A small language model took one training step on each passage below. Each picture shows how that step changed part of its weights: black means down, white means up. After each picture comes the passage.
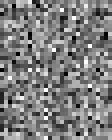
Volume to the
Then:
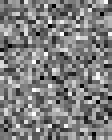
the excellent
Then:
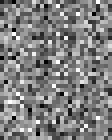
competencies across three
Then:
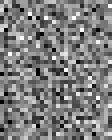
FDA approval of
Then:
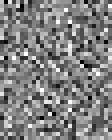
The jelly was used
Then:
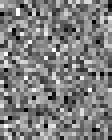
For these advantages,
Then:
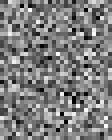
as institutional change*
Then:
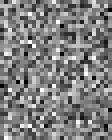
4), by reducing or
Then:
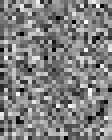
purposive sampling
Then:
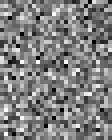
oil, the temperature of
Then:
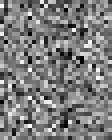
of the words" with
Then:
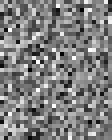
The analysis of the results would
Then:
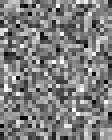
It is realized that increase
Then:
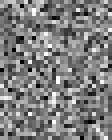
Chad that is, the
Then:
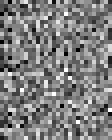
Resource Step
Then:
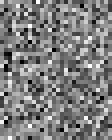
in Inlet N
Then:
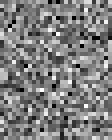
from his body
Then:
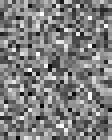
to the market to
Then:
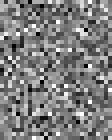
due probably to
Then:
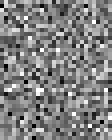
a tight correlation
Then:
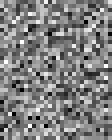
gaming with realistic
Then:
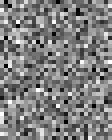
Input image;
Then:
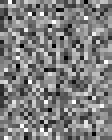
them with various percentages of
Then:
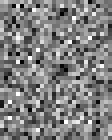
Seating facilities other
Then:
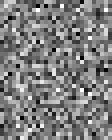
Fig. 8 The
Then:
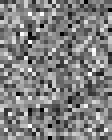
and student in the
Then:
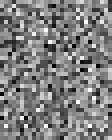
current decision-making
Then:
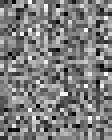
agonist effect that
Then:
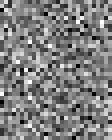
of ontologies for
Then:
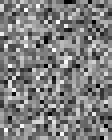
would implement against that.
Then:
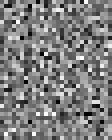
for future marketability.
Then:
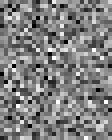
evaluation (of the research
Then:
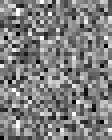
calibration curve
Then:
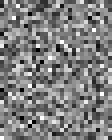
average mean for transformational
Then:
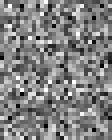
medical data, such as
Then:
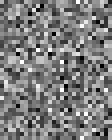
the existence of an
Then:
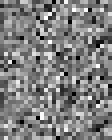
superior rote
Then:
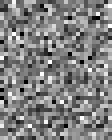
into the preform core
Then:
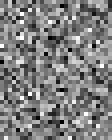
from subspecialty
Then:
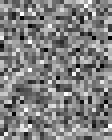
of overfishing and
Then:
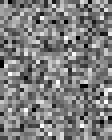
soil-related services
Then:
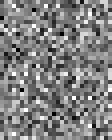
correlations selected among
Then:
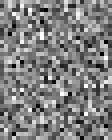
be performed. The effect
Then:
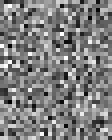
train passenger
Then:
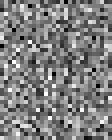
knowledge of students in general management
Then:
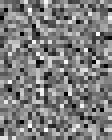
field. RCS of
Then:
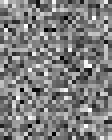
Cleveland State
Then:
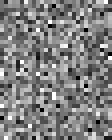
the flow direction and
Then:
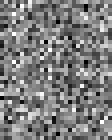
positive impact on improving
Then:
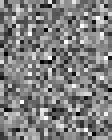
threshold E_d
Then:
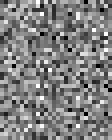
measure impacts and ensure
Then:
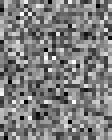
software of E-learning
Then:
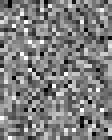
and their environment. These
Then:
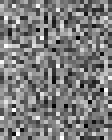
objectives. 2.
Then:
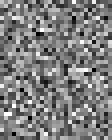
CCout =>
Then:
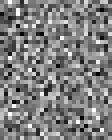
this curve in a
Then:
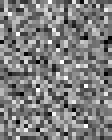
- Proceedings of
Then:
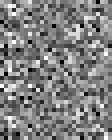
integrated model is considered for
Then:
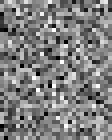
following the EU’s
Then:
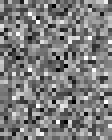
the world of other
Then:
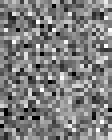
the OER World
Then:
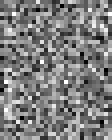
be studied by flow
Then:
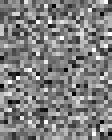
the exploration of the
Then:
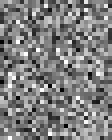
Since the PAN based
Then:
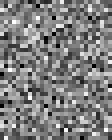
of receivers that can
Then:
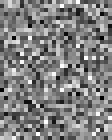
determine the effect of
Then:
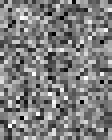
the ultimate
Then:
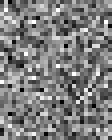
bleeding off
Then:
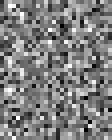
energy distribution function can be
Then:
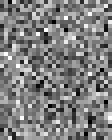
in such cases(5).
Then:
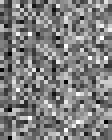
M E N T A
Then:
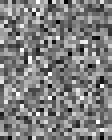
eminently practical
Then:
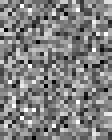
as a moderation in
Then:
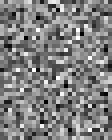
At this conclusion using
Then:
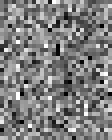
core component of
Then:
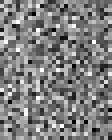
to incivility, not
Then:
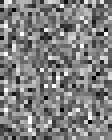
different cases are investigated at
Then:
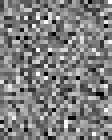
be the projections of
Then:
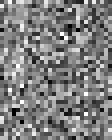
rate at temperatures of
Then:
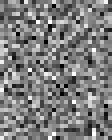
the state of learners with
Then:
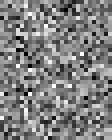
that significantly reduce crop
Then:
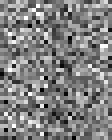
used main strand data as
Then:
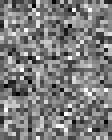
cause trauma to
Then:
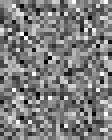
energy system. Due to
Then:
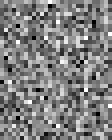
same time revealed
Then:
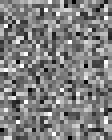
Similar responses have
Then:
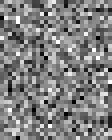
conditions (Li et
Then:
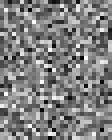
both the inputs and
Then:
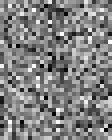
overheating (in the
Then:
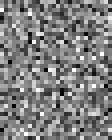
of being infected,
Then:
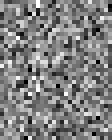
Through systematic variability
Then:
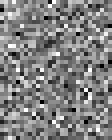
if normality was not
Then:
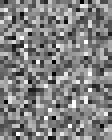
the workers have made use
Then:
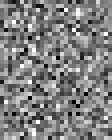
(250 characters)
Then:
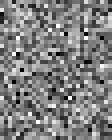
over the duration of each
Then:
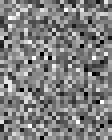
in DNA, as
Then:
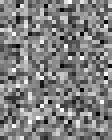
world to determine a
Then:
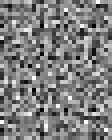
Institute of
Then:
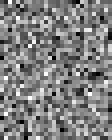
The metal cored
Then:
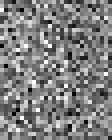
conflict of interest to
